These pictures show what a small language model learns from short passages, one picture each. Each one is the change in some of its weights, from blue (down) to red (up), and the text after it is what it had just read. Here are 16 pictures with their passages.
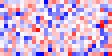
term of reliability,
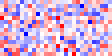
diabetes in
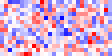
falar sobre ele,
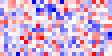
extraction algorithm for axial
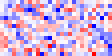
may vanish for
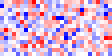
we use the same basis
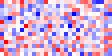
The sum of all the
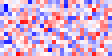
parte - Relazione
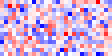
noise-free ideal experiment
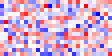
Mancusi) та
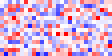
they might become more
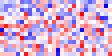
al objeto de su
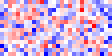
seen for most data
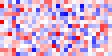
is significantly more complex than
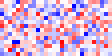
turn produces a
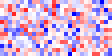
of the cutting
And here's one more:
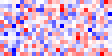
mesh, the particles
